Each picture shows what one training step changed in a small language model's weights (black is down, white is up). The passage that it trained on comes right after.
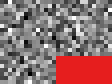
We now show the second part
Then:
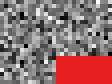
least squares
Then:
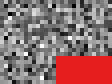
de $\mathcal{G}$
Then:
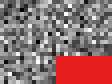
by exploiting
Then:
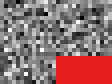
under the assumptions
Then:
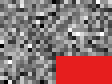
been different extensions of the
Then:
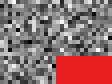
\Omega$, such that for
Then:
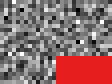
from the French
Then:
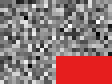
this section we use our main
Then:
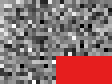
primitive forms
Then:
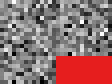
means ``of order at
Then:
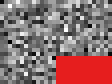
assumptions of the
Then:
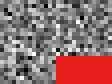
There is only one sequence
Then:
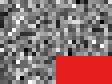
In the same way I have
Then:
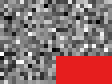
two nonadjacent
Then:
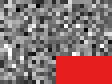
of the classical solution in
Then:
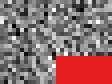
to refer both to
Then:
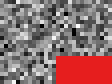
what the trend
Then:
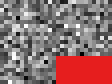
Hull basis on the
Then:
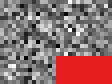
be the finite-dimensional
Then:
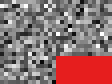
served. The
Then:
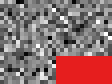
we find for the
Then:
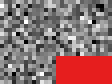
the 2-dimensional problem is
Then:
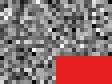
many examples of
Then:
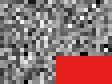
This allows us,
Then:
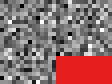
\noindent {\bf Theorem
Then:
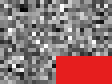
enough to show that
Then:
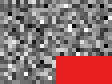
try to present a
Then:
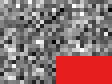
an exact sequence $$0
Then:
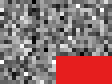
for renormalized
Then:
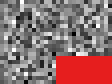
linear group $G$ has
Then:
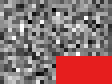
of these results when the
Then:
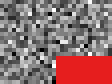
higher wedge
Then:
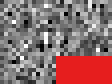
algebra $M(R)$
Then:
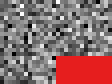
which is of conductor
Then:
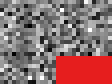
$0$ by it with
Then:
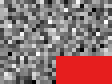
include: (i)
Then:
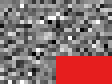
that the infimum of
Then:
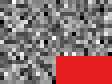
through the relations
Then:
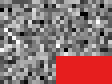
R^2$, shows that
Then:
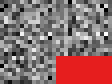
Orlicz and
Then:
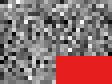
$M \in \ob
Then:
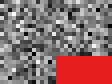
is organized as
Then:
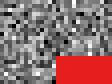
front \(
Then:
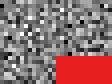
for simplicity).}
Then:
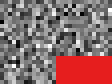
by groupoid
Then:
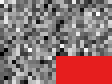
N\cdot P\cdot
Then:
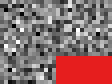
topology for $E$
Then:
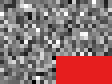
Weyl group of
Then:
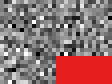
linear orders is the least
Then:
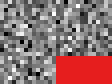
$\widehat{\mathcal A}$,
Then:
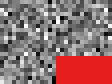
all Rakotch
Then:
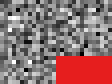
T$ denote the function
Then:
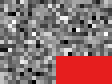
are not $B$- or
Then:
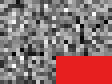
of recursively
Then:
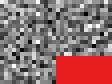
sets with $\ldots
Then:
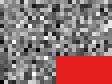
\sin\theta -
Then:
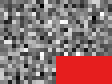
of the boolean
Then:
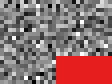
that every subgroup of
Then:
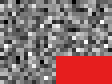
already proved
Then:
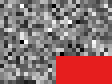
and $\sX *
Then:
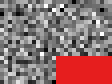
suggests us to
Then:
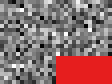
original space are
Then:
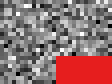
is only one more type of
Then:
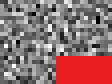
for a large gap between
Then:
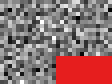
We shall see that the
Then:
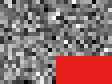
we have the assertions
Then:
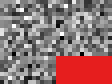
+ c, \quad c
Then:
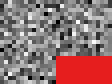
\vec u|(\vec
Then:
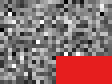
of the appendix.
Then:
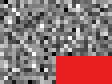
$\infty$; for
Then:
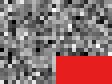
an irrational
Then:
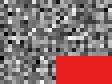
sur la conjecture
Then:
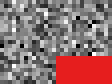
as a non-convex
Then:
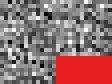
a zero eigenvalue.
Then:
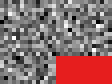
the closure of
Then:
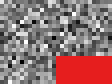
$$ we obtain, for
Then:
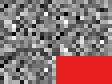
a non-zero
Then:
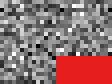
of two vector bundles $$
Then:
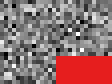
for any {\sl even
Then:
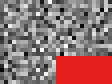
developed to study
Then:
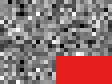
we argue that the
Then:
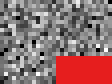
cycle decomposition of
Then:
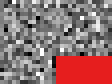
vector bundle, we may
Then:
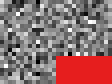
nontrivial below the
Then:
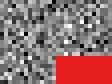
a simple lifting
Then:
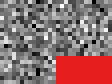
An important
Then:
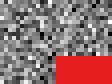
this equation has a solution,
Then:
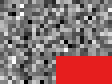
of reducing to
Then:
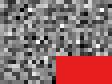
situation is
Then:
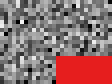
point spectrum of
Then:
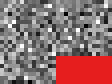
of $N$ and,
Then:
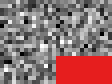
V, \n \theta
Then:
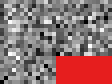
\exp\bigl( -
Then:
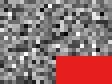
of pants with
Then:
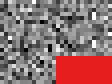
au calcul des
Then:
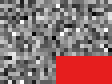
respect to the parameters and
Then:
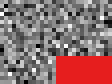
H. Freeman,
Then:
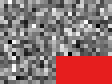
open support such
